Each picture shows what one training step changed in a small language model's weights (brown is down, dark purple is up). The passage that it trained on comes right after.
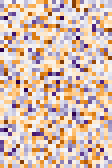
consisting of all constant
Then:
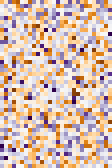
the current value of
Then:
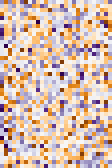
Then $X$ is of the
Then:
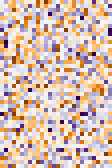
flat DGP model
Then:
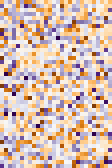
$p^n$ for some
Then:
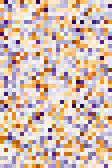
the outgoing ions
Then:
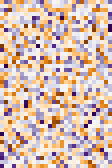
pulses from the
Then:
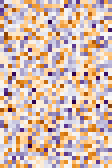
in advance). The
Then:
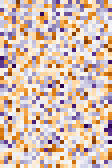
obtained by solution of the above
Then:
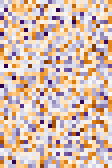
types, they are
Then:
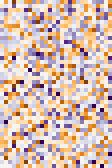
result below was proven first
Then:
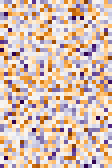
is absent and the
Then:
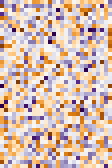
sedan, identified
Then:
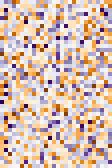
analysis to find the optimal
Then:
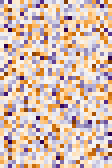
and the argument list
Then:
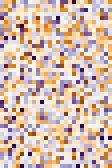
\mathcal G_{\underline
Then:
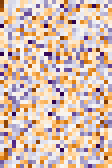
present in $\RI$
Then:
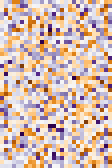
states. We do the latter
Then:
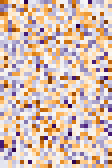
one round of neighbor
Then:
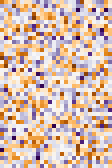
show the coincidence
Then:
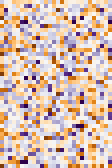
\item[-] When
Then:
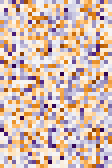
\ee in addition, both
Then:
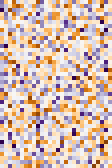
We also confirm that
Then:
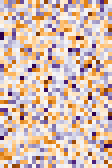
equivalence) of the transition
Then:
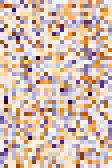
of }\partial M, \]
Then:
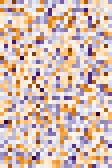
for distinct elements
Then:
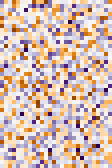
prove Theorem \ref{main}.
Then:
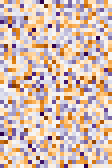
both static and dynamic
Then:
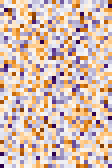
regularity at the black
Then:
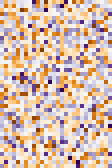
equilibrium NS
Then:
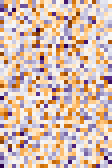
or second year of the
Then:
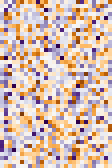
in comparing the results of
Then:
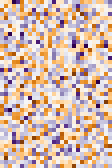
the channel with least
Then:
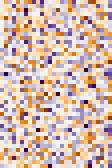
be represented by the following
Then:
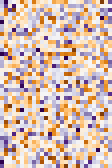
and A.P.R.
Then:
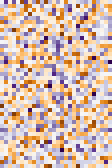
the thermodynamical
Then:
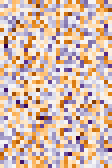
a regular local ring, which
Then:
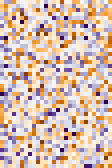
based on the noise input
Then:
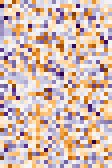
for an open polygon
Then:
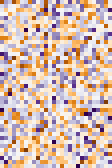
the classical model. For the
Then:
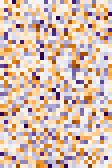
nonrelativistic at the
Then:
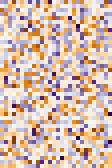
class, that was held out
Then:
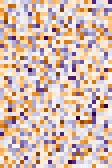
\eqref{eqlinear} and
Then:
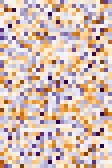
number of resonances with
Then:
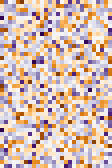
string reaches the
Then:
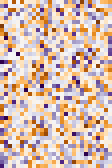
muscles of the
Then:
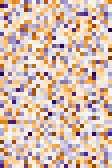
of $\Lambda$ together
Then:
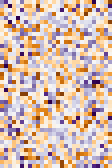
Therefore, the ring structure
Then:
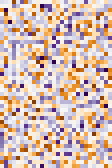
$\Lambda_j$ denote the
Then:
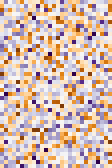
analyze consensus
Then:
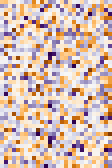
experimental evidence
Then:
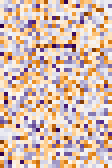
and chaotic motion
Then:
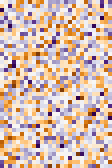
When the function $u$
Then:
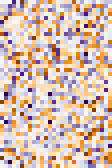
is characterised by a
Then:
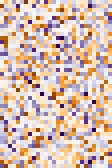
ones. Further, we
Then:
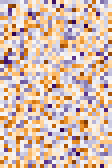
of instanton scale
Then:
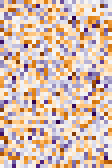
are proportional to
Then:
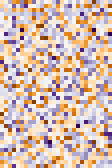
measure the first $n$
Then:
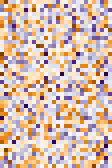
p$. We are in a
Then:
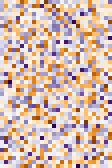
is a fixed complex matrix and
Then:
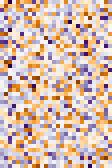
with minimal impact on the
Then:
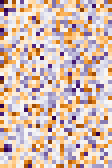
\beta \left(\alpha
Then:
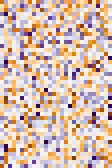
In the next section, we
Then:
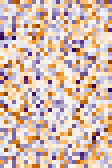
the functions of the geometric
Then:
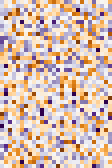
showcases the transfer learning
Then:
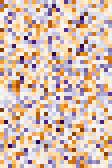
to Bott connections on
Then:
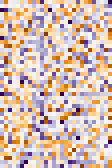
\\ \hline \hline 62
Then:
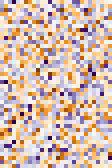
founded on equivalence
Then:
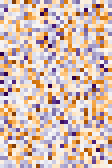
section we apply the previous
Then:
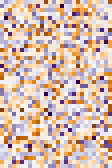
mechanism in interpreting
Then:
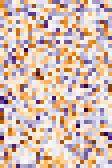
from the source $S$
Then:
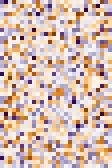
This proof outline can be
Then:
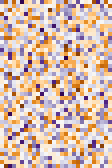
and deterministic implementations
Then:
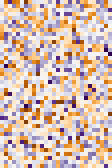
such that $Y_i
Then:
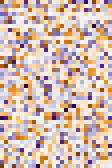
is precisely the number
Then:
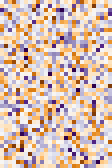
images from the same night
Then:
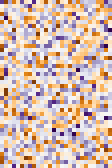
Let $\wt S\subset
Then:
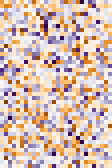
warped product
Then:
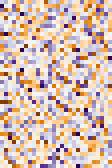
of trace class operators,
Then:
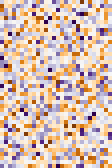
Cold War gave
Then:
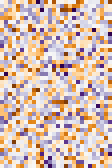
few specific theories
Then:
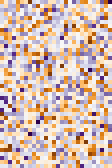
for the momentum after
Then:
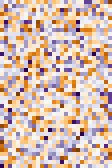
under the condition that $L$
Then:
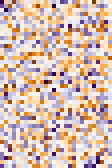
$\gamma\gamma$ have the
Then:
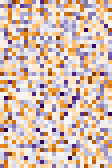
other means, and the
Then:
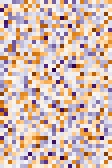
in the Galaxy,
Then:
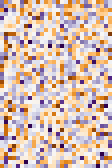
\mathcal{K} =
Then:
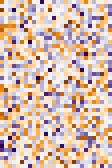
constrain deviations of the
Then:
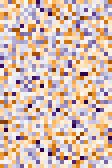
the hypotheses
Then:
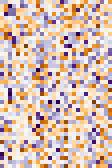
\in C$, then the
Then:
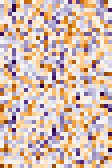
of the wave vector $k$.
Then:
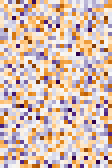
adopt a text
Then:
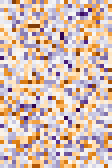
therefore call $\mu
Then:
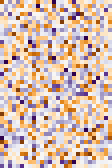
is the discount
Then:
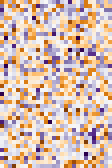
(ii) are also obtained from
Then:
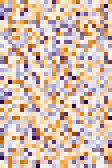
we will need to take into
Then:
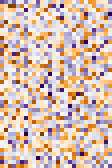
ls}(s) \equiv
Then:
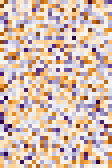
fields may cause
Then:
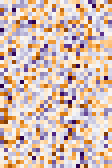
\oplus S_{\varphi}$,
